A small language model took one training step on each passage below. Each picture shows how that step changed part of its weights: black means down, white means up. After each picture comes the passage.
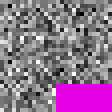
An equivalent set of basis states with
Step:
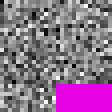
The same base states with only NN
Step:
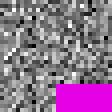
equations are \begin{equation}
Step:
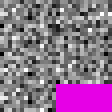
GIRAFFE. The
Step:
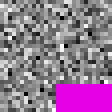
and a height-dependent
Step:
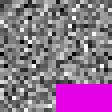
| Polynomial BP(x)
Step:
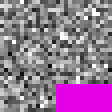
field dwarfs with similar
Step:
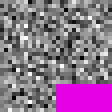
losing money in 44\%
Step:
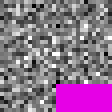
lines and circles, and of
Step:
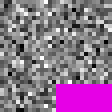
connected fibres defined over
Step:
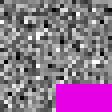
combined into a global
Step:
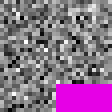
$(X,J)$ be a compact
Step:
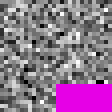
homogeneous and needs to
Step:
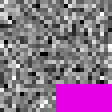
Inversion Algorithm with
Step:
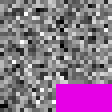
positive, together with the
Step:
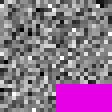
the set $W$ of vertices of
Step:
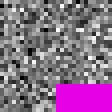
The most elementary step of
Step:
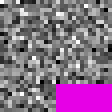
using generalized Apollonius
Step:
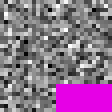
the inflaton need only have a mass
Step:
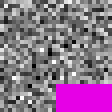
its covariates and the training
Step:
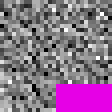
The approach is essentially a
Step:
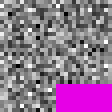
a smaller positive integer $m$
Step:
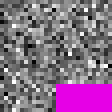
results now. Consequently, we have
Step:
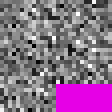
correlator of voltages can
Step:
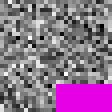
according to the program proposed
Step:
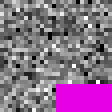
{\it Proc Natl
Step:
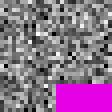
\textbf{x}) \le
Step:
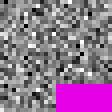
for more details). With this
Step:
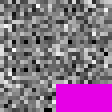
\label{deltasigma} \delta\,
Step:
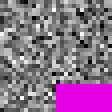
the election is the candidate
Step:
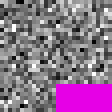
of Science, King
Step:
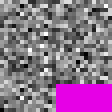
the transverse momentum and mass of
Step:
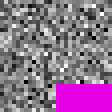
These losses are modeled
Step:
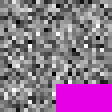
question in numerical analysis is that
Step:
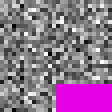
momentum transfer events are
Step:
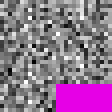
probability distribution $p(x)$, the
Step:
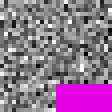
growth along the length of the
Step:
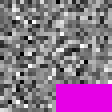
> 1/2$ and consider the
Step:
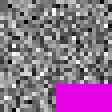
Volterra Series
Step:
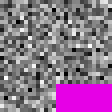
bounded, passing to the
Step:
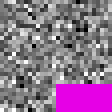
depending on the form of the
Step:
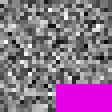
is dealing with dark energy
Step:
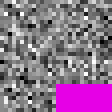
required for polarization
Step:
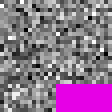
construct a $V$-module in
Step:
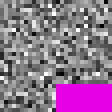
black hole and forms the
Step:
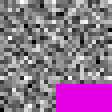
in conditions (i) and (ii).
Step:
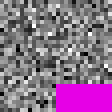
that ranks one higher modulo
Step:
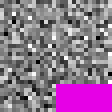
even in one dimension is able to
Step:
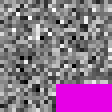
expression of an optimistic expectation
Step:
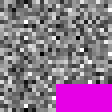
slightly larger than
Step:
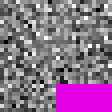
spectroscopy measurement
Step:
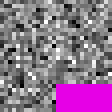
$\chi$. In the right column of
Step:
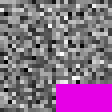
\label{apriori} \
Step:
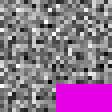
considers weighted spaces, it
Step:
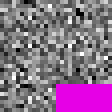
qui convergent sur le disque
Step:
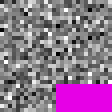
both simple and} complex systems {\ms
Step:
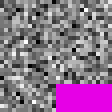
defined in $\mathbb{R}^3$
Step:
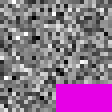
as Kraus operators and is
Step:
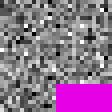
as plug-and-play
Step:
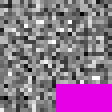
from abiotic molecules to
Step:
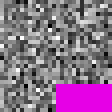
: \mathcal C \longrightarrow \mathcal
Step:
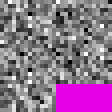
of $\lsim 20\%$ and does
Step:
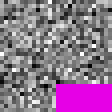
polynomial}\\ &\text{and such that
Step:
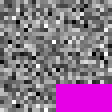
further quadrature formula to
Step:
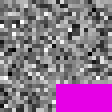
$r$. By the induction
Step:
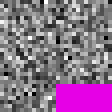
to consist of all deformations
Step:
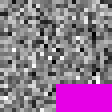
| No | Parameter |
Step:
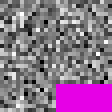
of (\ref{grfluc})
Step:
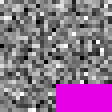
sparse regimes, our model
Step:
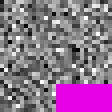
ceases to be defined at the limit
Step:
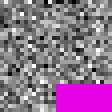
ratios obtained by the current
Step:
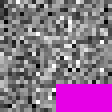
(In particular, the non-real
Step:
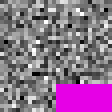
point submanifold $N$. If
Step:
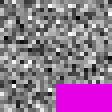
that the activation energy for the
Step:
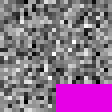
follows. \begin{theorem} Let
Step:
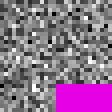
solution is obtained when neglecting the
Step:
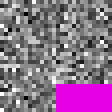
The elements $P$, $Q1$,
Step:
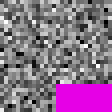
$V/Q$. Moreover the
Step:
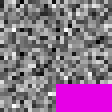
of noise intensity $D$
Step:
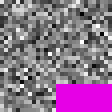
its input dependencies
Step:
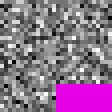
(APME) that
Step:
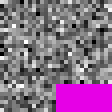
one elementary reaction leading to each
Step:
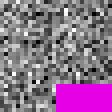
\end{equation} It is known
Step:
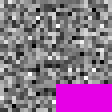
as $r\to 0^+$ thus
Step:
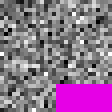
ring $A$ in which
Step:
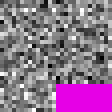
translates the algebraic geometry
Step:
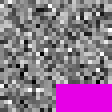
the use of ensemble data from
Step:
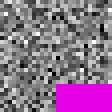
is a graph obtained from $G$ by
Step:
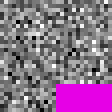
directly. It leverages the
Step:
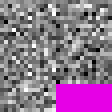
galaxies. The selection algorithm
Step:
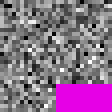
\ y_0 \in {\mathcal
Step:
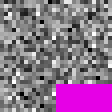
as above, we do find a
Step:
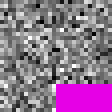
origin of adsorption
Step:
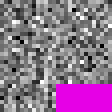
parameters are $\Omega_0=1,
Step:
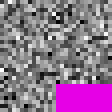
the stars could merge,
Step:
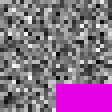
{\em Proof} follows from the following
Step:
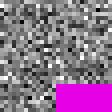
modifications in the model for fixed
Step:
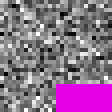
Caro and Raphael
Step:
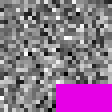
$\poly (f)$ the
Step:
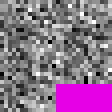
sources, the ratio of the
